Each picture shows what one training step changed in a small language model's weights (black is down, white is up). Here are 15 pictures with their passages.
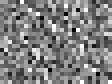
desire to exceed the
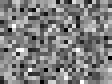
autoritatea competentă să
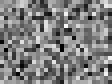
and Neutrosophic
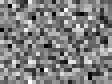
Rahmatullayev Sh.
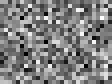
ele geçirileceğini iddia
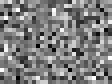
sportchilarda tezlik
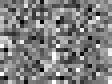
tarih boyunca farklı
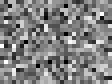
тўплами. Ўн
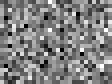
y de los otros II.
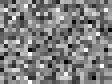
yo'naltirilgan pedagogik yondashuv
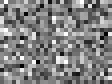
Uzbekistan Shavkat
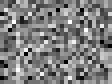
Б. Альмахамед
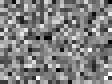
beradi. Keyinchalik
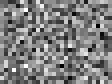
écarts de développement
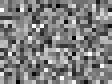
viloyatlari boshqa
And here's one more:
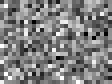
200 Abdurashit
